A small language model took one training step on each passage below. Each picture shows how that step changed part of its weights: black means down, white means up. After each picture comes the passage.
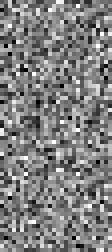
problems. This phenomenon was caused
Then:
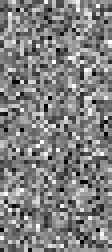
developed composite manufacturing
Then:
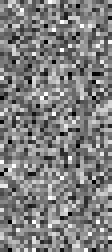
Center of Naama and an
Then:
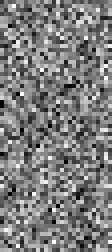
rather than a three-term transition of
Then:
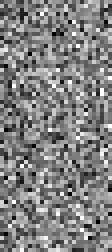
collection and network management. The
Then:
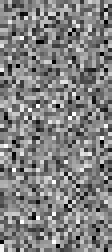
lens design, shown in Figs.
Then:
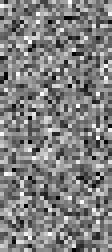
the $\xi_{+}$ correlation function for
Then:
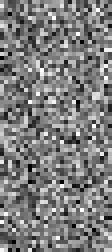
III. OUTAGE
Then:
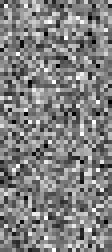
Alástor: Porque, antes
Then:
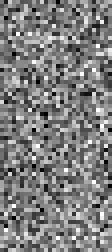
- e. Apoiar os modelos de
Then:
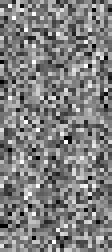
yo'llar uchun.
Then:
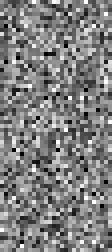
out by machine learning (ML)
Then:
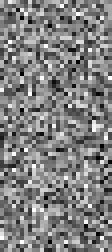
obra, puesto que el operador
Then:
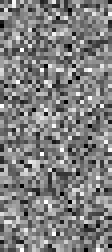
semantic understanding even when exact
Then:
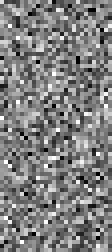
the two quantities have been proposed by
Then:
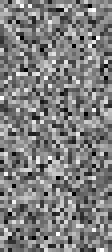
quantizations in MIR is their
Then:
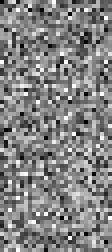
expected to admit the most suitable
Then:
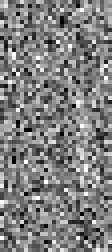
being reduced during the gate, will be
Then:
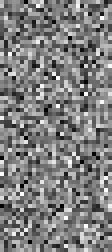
first sub-culture, the explants were
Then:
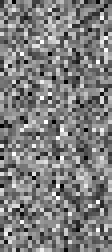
parameter space which we consider. The CKM
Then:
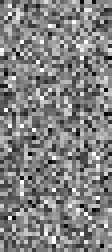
II:} In the region around $\epsilon
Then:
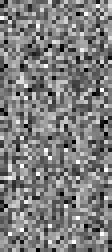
parameters is never discussed (to the best of
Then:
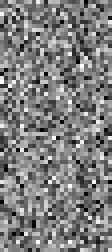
also be caused by the Galaxy, as
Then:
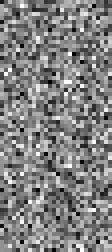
formando un escote o concavidad
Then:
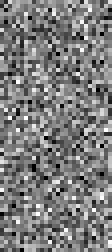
at the SolarPACES 2017,
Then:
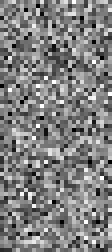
than in winter. The coordination of these
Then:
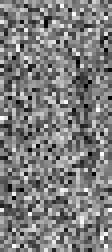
knowledge but also provides insight into how
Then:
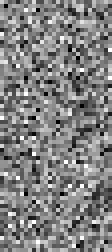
large surface area, tunable electric and magnetic
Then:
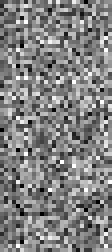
particularly given that the most serious
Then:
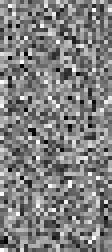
yuzaga kelish omillari
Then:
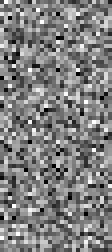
são que o empresário pode
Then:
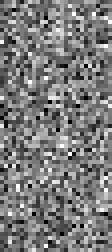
the adolescent's self-esteem
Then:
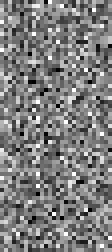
faol jalb qilgan holda
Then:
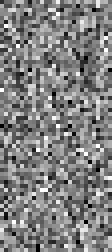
of the mathematics course, but also
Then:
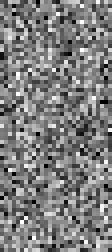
the cost of a converter. The
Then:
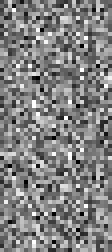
muitos dos impactos causados
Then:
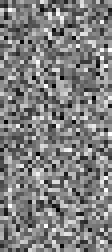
sababli o'lkamizda
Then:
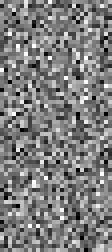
to 250 eV, and can be used up to
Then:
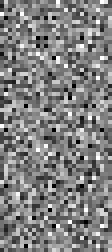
területi integritását
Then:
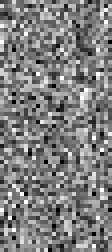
It is straightforward to integrate these
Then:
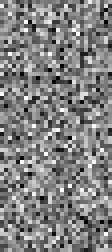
= Number of respondents extended the
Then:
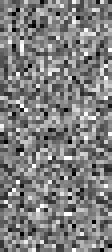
and left modes, where $+$ and
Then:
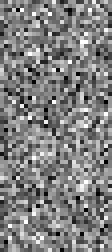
used to add dirt to a tiled
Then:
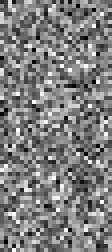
the LO phonon does not split with
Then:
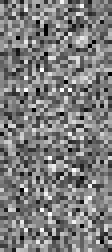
imputation becomes more and more
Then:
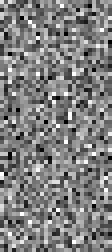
belül és kívül
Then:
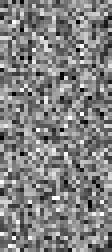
intiero dei poveri senza
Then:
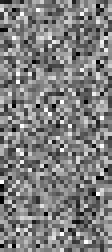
we calculate the relative entropy for the
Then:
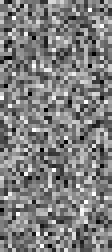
is easy to remember.
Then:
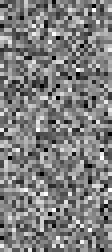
pratik yararından
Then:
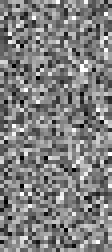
or to create new knowledge. Madness
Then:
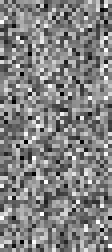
on generation of new hypotheses for
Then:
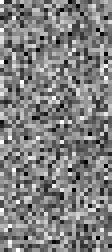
study would also point out areas which require
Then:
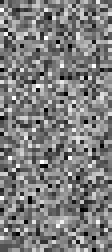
be automatically applied to new
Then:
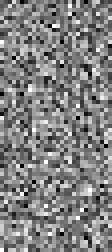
plus two Likert scale questions
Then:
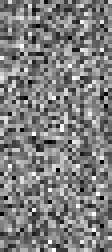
red, green, and blue.
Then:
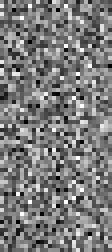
Claus, R., & Plass,
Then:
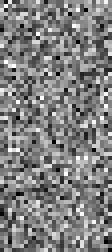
spatial quantum correlations, much attention
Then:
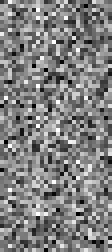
com o encargo sem comprometer
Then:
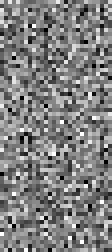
moddalar miqdori
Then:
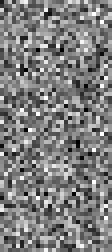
production, which will ensure sufficient
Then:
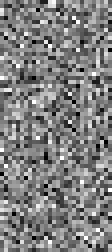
for the thermal fuse model
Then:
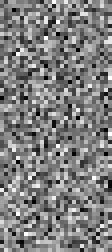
grid (van Albada 1982)
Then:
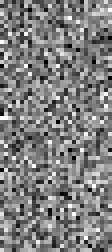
in the expanding supersonic solar
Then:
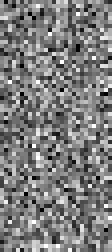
teachers, students and alumni,
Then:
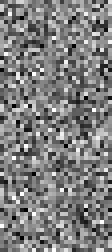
any given time. These particles need to be
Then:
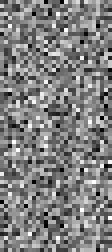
for the science, technology,
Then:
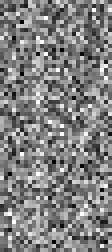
y 4 mediante una media
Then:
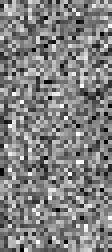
exchange out, a pattern that
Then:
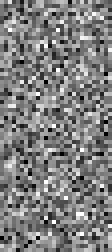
gelir. Şayet akit
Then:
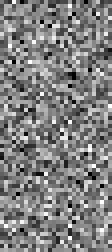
five-point Likert scale
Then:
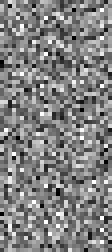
son lecteur. Dans le
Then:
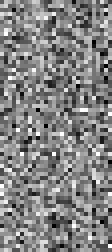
de su vida por el hecho de tener
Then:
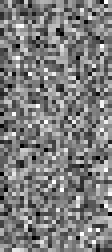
United States. At the completion
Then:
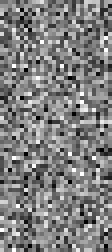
techniques from data mining, predictive
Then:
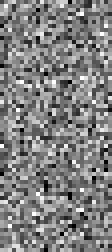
été conduites avant estimation
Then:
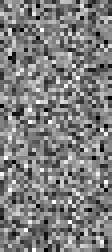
di semplicità e monotonia
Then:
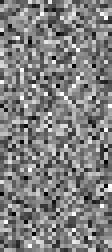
antiferromagnetic (AF) phase in
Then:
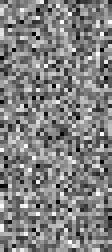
A significant gain energy threshold was observed
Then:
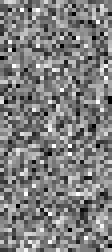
we managed to find an explicit solution
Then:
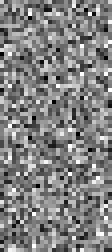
two novel anthraquinones.
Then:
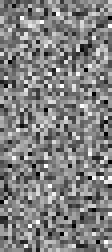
population is jobless and most of
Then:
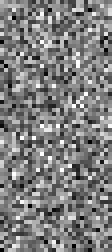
performance [27]. This study uses the
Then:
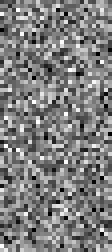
for GS functions. For $r\ll
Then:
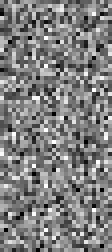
Infrastructure also plays a
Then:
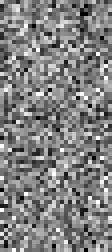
of the probe HL towards
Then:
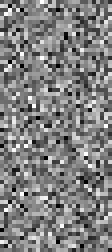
low scales by the low resolution of the
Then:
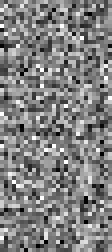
but, once they succeed one can
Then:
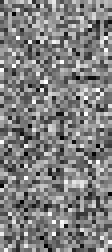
theoretical spectra and experimental ones also
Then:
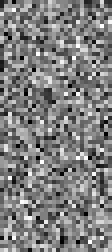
$N\leq3$ we recover
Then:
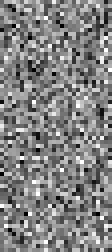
with an average of production of 20 mt
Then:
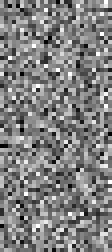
be broadly categorized into
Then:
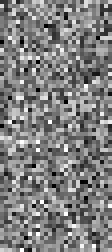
out periodically during the teaching – learning
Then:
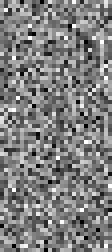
their former natural state, remaining
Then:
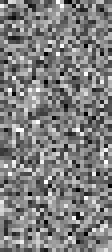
Sylvain Gouraud, artiste
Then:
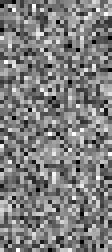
neutralinos in supersymmetric models
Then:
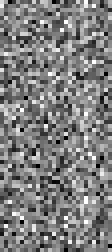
temperature and, hence, implicitly
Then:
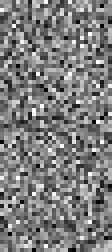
lebih optimal. Penelitian
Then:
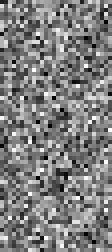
calculated from the intercepts of the
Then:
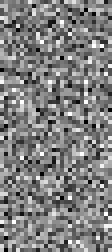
\begin{figure}[ht] \centering
